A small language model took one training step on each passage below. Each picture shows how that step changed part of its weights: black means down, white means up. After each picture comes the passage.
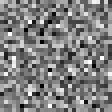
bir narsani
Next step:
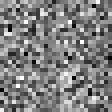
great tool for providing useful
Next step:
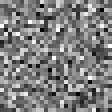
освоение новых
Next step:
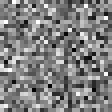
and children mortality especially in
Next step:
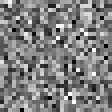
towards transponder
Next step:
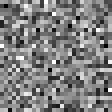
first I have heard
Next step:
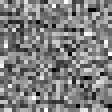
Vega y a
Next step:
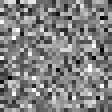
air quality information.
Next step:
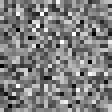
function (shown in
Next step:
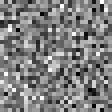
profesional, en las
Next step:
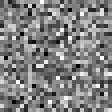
an integrated automation architecture
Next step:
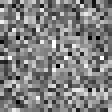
learning. For its quality
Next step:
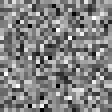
de erro;
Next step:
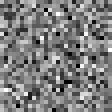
is becoming crucial
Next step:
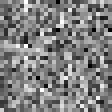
that a large number of
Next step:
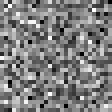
online Lao food
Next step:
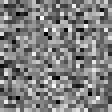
\text{ for }
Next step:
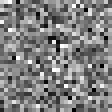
ишларини олиб
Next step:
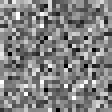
izvedena v
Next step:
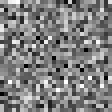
Latina (con
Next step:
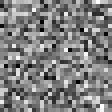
Didática e
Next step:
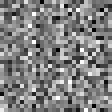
for example, is
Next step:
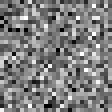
shu bilan bir
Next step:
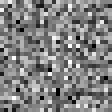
como uma estratégia
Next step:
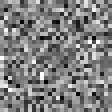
keta olishi,
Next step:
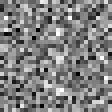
платформ и
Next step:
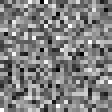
Crisis or
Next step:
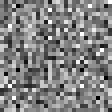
por exemplo.
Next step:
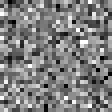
National strategi for
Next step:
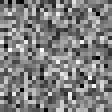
auditorlar uchun
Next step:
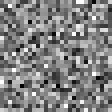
auf ihre
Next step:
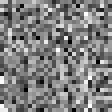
the fuel and energy
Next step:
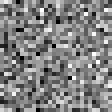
яқин ва
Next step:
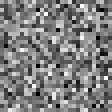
and other species from the
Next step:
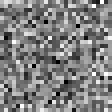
mais abrangente
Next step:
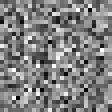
compelling exploration of
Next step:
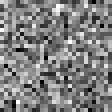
o manejo delas
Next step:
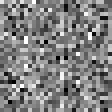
state body that adopted
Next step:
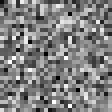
a significant role of
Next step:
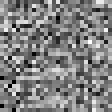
pedagogik shart
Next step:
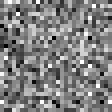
bioactivity studies have
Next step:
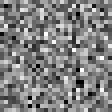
they have a tendency
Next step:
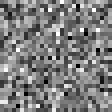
were performed using an
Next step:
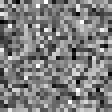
(p - value =
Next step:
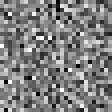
will be to conduct
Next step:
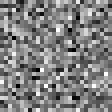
processing - Identify
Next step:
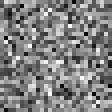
in the two phases
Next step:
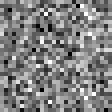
of shareholders are also
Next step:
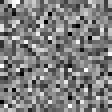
Holick's classification
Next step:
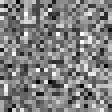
teacher of the Uzbek
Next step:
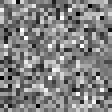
us consider the reasons
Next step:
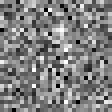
is sensitive to
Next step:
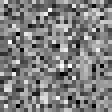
Finally, in the
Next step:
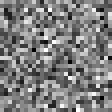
can have negative effects,
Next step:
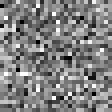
aprendizajes de calidad
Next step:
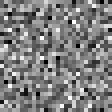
и в химических
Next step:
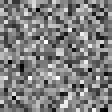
and roughly
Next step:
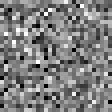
of F constitute
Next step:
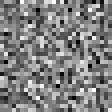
they are otherwise
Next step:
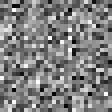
accordance with an
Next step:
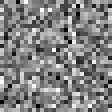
demonstrated the unique combination of
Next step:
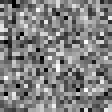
the As(III)
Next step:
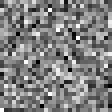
on different pollution
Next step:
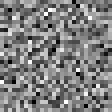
of pure drug was
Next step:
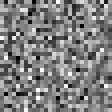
brosser mes
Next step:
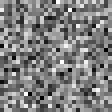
de exposição, cada
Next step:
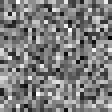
к специфической
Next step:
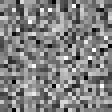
measured preference for
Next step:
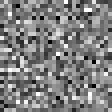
substantially improve quality
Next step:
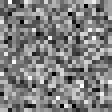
Sam had?*
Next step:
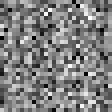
of various aspects of lab
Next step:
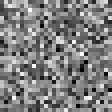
că gândirea
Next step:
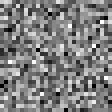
form a package of
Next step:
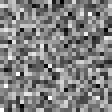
asociado un
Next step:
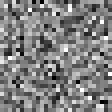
em paralelo a
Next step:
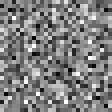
mode of action;
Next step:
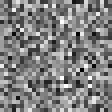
test a model for the
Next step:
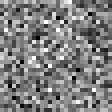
cognitive maps
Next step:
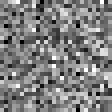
Most of the
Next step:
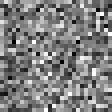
with higher DFS
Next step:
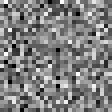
March 2023 Online:
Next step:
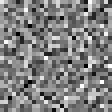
і діалог
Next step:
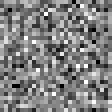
of natural and artificial
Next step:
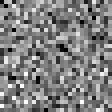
di atas, dapat
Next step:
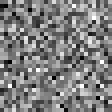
planning. Figure
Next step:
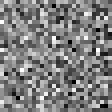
reaction, with almost
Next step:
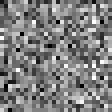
uncertainties of
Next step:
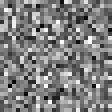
power output performance Emy
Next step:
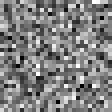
consists of positioning
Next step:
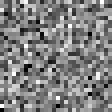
a amamentação,
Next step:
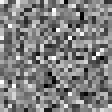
de la bahía,
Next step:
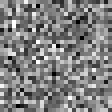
oy fevral
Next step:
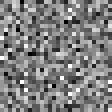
har ikkala
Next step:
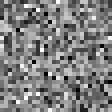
para posibles errores
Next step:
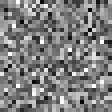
Kant changed
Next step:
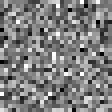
t may be obtained using
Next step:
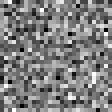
в фильмах
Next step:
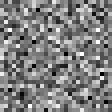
roughly divided
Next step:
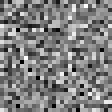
aql inson
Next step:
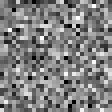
в целом
